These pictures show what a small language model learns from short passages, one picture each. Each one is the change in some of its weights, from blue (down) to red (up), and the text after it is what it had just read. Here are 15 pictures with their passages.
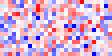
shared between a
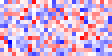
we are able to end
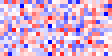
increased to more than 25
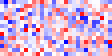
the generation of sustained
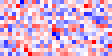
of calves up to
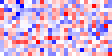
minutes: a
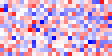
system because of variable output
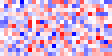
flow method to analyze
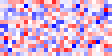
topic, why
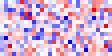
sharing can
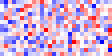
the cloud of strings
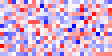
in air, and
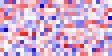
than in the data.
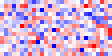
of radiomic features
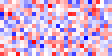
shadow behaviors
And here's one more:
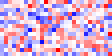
of $\sigma$ in
